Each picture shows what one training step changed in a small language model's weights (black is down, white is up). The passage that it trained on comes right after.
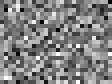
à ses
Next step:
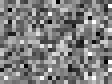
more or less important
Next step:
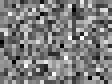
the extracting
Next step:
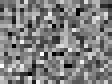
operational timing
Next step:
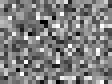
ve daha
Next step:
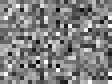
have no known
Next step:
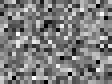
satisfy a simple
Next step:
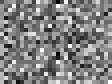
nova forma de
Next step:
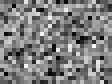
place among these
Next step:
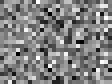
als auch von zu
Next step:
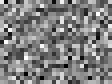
to obtain an
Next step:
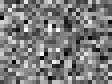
above, the
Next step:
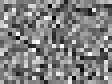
and finding a
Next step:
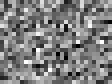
is used for both
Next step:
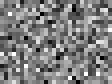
the static
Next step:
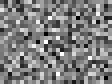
Unified Theory
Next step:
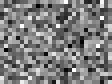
containing 1
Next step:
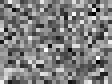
first thing to
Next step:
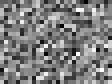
for organizations
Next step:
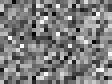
for human health:
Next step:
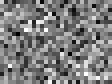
for this effect,
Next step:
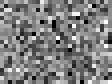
who wanted
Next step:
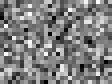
symbolic and
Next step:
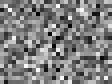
and construction:
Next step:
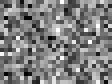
dark matter
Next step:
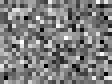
If there are several
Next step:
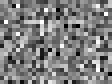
does not utilize
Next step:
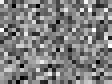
contributed to the
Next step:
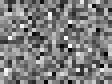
process. To this
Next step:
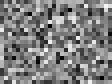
three dense
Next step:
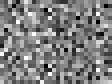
analytically verified
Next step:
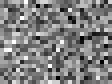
experiments will
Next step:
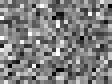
right panel of
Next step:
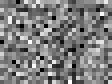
difference in the
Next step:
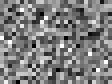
probability of
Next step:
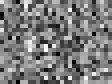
interact with the
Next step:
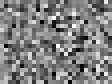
loss sustained
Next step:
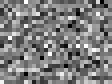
an application,
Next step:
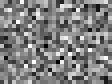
і свобод
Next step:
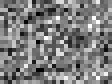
The city of
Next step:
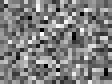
the format the
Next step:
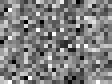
doses, along
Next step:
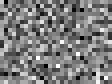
on the dynamics of
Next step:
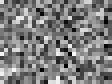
money for the
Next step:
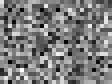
better statistics than
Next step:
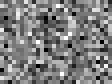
determine their impact
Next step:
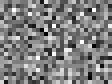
and abundance
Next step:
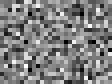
computing dates
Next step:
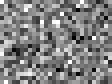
purity of the
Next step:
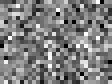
instances, we
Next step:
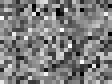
in distance).
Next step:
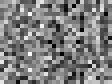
inner product
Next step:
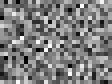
va ularning
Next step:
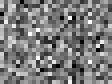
differ in the
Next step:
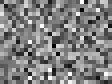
and refinement
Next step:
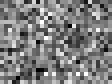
The middle
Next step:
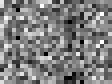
included in the
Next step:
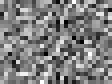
reported for the first
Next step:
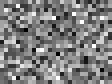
for diagnosing
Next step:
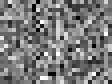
- Comparison
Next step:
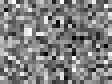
showing to have
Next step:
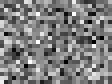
playing an
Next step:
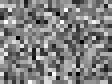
was consistent,
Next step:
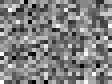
cl. a
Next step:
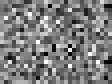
visual input and the
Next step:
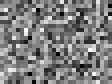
metal phase in
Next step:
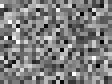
approach to machine
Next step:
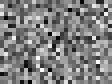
and robustness
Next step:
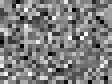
an extract of
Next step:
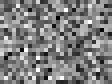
scales it does
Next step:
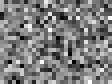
carried out,
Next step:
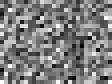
in question. The
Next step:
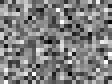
existence of the
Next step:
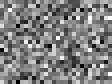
HTA, y
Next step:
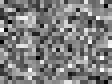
directed to
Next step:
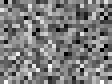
We see that the
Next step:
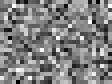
its glory
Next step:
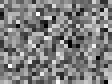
education. The
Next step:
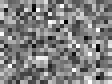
ser identificada
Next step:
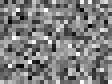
et W.
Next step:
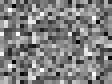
a useful
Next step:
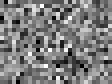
Ni Co
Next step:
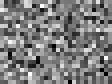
As shown in Figure
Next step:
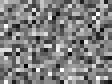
solutions of
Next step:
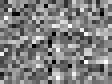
a nurse
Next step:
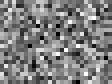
eng samarali
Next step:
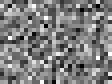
control. The
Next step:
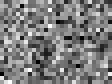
simulations will be
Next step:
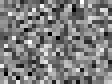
the transition and
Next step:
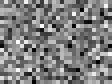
offender who would
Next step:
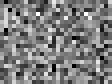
All authors
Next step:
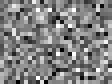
of potassium
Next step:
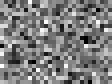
flows between two
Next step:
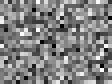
trabajos como
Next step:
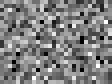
knowledge gathered
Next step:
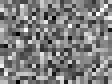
of massive
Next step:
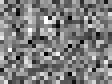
observed to increase with
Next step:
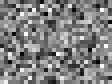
that the localized
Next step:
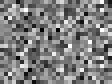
dari 2
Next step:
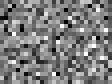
Group Key
